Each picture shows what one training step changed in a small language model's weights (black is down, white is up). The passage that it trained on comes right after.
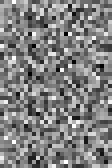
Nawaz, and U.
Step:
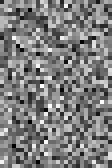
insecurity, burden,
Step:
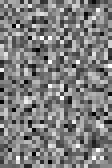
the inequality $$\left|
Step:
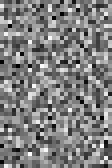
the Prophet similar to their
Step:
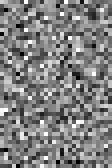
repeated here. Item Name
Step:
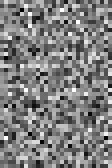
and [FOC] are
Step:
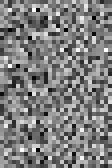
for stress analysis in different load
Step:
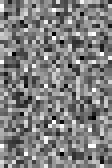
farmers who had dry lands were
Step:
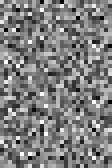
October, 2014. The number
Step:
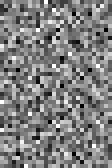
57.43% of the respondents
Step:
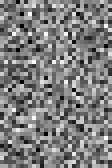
red-light running. This research
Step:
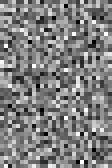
were further refined and named
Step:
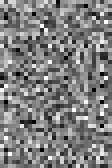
in mainland jail."
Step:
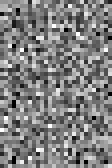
and at all the duration of
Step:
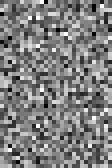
being exploited for timbers and
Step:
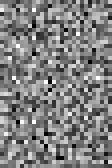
can be used to accelerate the
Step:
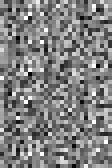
for taxpayers. As
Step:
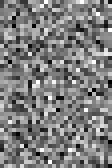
in char at a temperature greater than
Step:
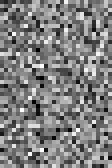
its performance. Evaluation metrics such as
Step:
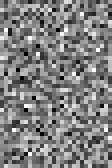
user interface to ensure that audits
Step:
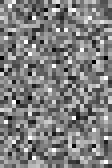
kidney exhibited heavy necrotic tissue
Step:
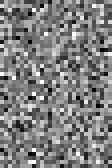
history of diabetes mellitus
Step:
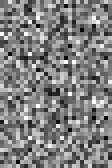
you are convicted of this
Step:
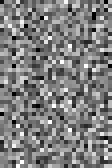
velocity follows zero order kinetics
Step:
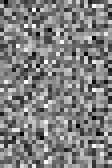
compaction behaviour of textile
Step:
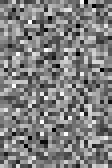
The WHO reports, almost
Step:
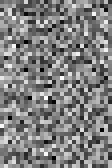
review María Elena
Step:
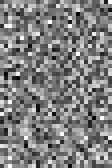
settlements in the local government
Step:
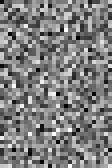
performance. However, the sizing
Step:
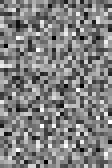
are followed in the study.
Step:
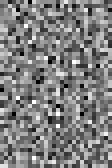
that could be construed as
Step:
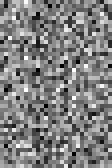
epistemological questions for developers
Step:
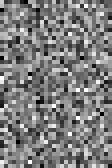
and Transportation. However,
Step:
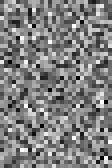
in water (10 ml) and
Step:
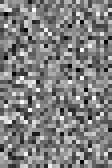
3 show the variation of temperature in
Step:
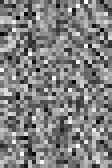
and Eddic poetry
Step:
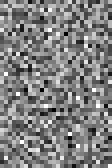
the concept of organizational culture and its
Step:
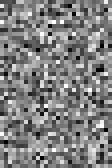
small vessels are easily identified
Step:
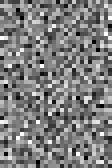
given control of these levels one could
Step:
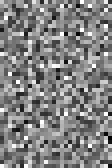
hence, the theoretical prediction of
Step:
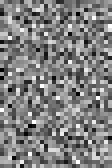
and analyze the different diseases among the
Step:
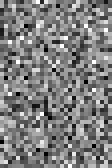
for savers β_b
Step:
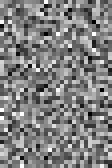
network flow programming and integer programming
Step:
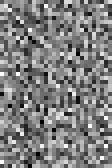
and attachment on symptom
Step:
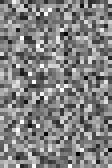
original presentation structure used the Basic
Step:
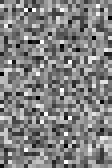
code, Sollerman hand
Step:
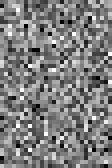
[1], and Developmental
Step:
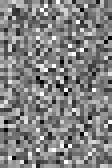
opinion, what are the main
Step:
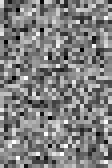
foods originated by long distance
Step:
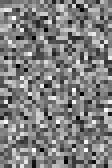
discourse must be clear and
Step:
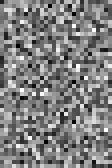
fight is twofold- against
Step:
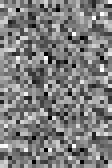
Singosari is as an
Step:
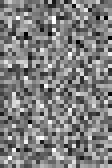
brought about the rapid growth of
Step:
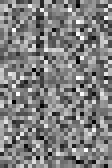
it does not invoke the
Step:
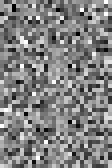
Indicators such as DC,
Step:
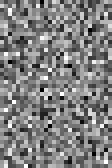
Commission ‘[a] feature common
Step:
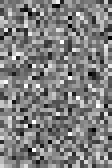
The life style of the Indian women
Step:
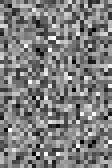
models which make entry into the European
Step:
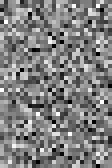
K1 (coordinates
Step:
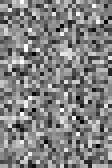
terms of subject and task:
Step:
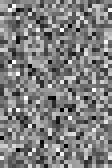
by changing some of the basic infrastructure
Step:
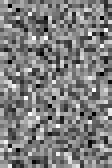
for efficient cutting methods that can
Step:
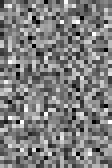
About 0.1 g of
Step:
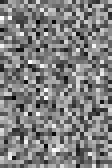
observing the differences due to the
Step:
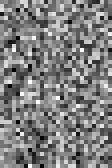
COVID-19 and adds to
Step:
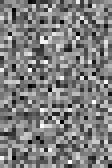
the test organisms previously standardized
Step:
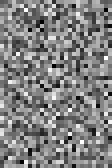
the system recognizes three primary
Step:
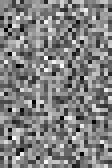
Start FillTime,
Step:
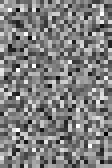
in collection of samples, laboratory work
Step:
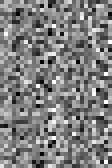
income with company age as a
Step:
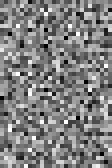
apply the Shannon entropy
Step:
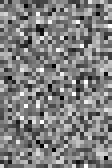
close relationship between caste and
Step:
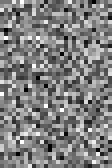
beliefs and point of views are
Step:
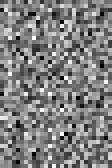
to other sources of drinking water
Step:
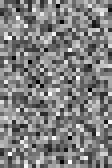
the 5 volumes of
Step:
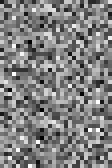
newsroom diversity in the journalism
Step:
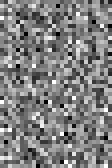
to the competent authority upon
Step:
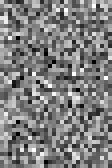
for him. She had no
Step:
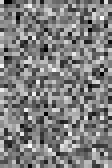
data model abstracts on
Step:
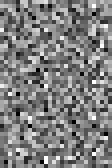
fortune. Even seeing
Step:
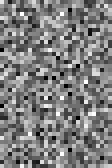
directive. Our aim is
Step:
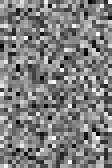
tool as a replacement for the
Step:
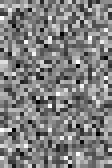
of the blade lift
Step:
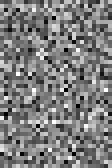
model. Four evaluation matrices are
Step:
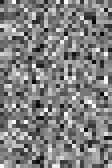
The first physiological activity to be
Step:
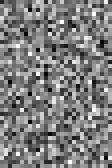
1: Calculated parameters from
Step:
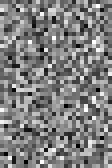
should be rejected by comparison with
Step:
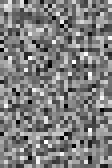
other months, mainly in winter
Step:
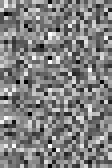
the Data and Ethics Protection
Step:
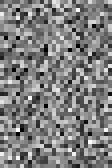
future information for the model dynamic.
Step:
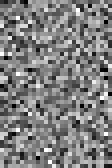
pleasant cycling route,
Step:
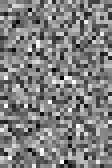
into the following tables. -
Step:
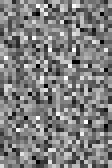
concentration which can drain not just
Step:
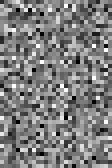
light-soaking, surface
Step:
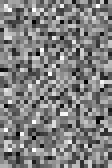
39, 40) or with active
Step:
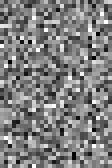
Consent Written informed consent was
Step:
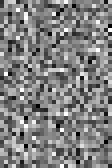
[171]. Some experiments and
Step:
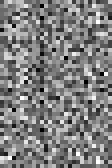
artistic intentionality of the
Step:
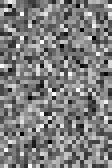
● Experiment Modification and Performance
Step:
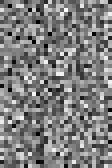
nature by incorporating gene expression into
